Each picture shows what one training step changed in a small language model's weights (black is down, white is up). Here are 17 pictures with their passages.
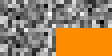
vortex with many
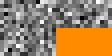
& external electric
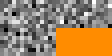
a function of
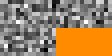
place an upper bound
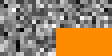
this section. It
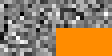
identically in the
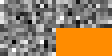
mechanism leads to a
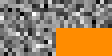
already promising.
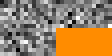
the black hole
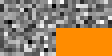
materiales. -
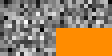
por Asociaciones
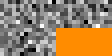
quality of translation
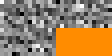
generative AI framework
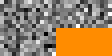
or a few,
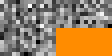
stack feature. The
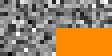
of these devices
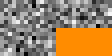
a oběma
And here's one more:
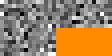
vez mais para
